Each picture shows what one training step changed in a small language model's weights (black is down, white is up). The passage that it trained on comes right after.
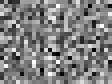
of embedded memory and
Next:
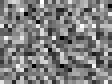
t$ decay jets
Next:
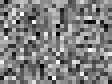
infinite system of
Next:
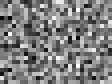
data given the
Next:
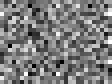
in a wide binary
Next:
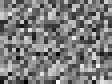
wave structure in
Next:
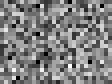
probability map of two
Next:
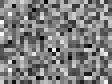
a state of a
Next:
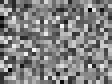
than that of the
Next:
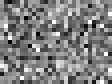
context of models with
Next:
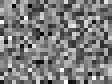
a significant improvement for
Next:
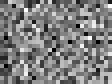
it fails
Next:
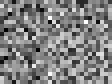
point of view of
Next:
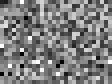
vectors in the tests
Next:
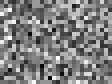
between flows of
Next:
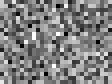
MMA and
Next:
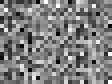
lower and upper limit
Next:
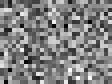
third to the
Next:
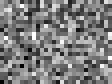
The hard spectrum and
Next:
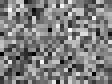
define the profile likelihood
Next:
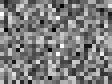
in such systems,
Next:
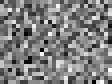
of the reconstructed
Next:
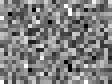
the Ising
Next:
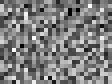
of the training data
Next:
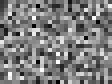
uniform states resulted
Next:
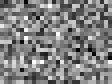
may also benefit
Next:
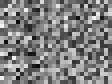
two operators under the
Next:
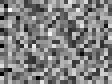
have considered the
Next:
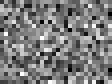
of the exponent.
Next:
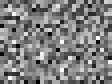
observed baryon asymmetry
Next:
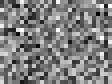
information. Therefore the
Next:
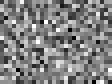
of two-dimensional
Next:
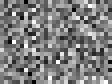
one where only one
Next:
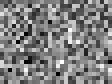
in the fundamental
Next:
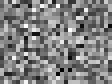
perfect tetrahedron
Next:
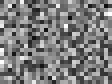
a function of
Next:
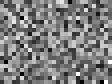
in four-dimensional
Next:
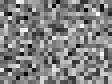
other hand, an
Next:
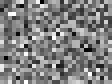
atoms terminated
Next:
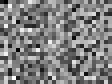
works of organ deformation
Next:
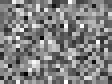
fewer parameters and
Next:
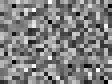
the Zeeman
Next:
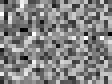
such as in
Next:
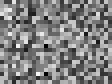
Digital Optical
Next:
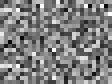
energies of the
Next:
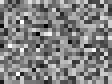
dense environment may have
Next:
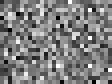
period that we derived
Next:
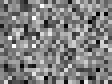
has slightly lower accuracy
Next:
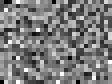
heavy resonance interacts
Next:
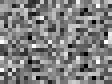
the same cache line
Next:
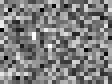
Alice and Bob
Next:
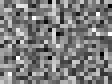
In standard BCS
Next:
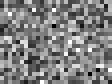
to handle the
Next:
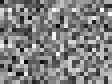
for the numerator
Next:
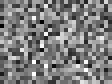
spanning a broad
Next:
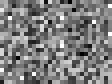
the kinematic viscosity
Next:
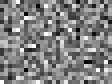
primaryClass =
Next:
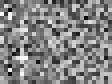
physical connections which
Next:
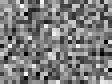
The second equation is
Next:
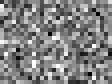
gradient and of the
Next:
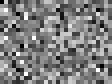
and universal. It
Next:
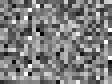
served as
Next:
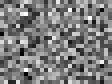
example to explain the
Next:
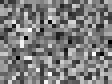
of attractive
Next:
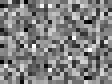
have small couplings to
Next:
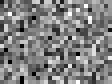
contributes to the
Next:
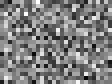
changes throughout the
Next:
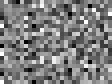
B}\ }\textbf
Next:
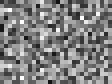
different temperatures.
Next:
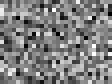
arbitrage and
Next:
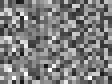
to bring
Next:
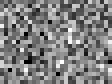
in the stationary
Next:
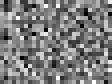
films grown on
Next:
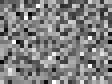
that one must be
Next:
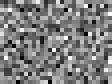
widths of the relative
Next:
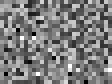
the scale factor
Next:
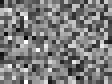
to reproduce the observed
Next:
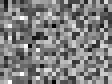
conducted for a 16
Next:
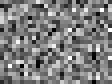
length lens for
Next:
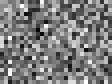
The formula for the
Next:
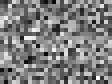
behavior beyond the
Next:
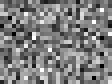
performance, while
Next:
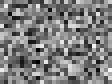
the pumping frequency
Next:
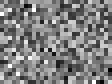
of ultrafast
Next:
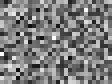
two colliding bosons
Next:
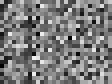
observation suggests that only
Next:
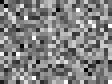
and can be easily
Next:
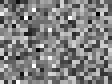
and signals the sign
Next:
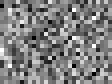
indicate a connection between
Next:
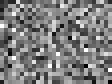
expression we follow the
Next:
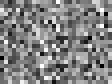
of variation.'
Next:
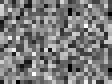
of the net rate
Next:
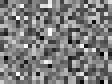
Two devices are
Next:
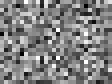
sensitivities to
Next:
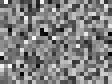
for upper (and
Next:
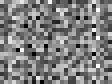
electron microscopy has
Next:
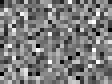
to propose phenomenological
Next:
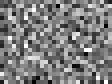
is reflected from
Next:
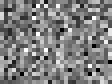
quantify this,
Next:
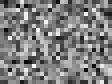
domain, the total
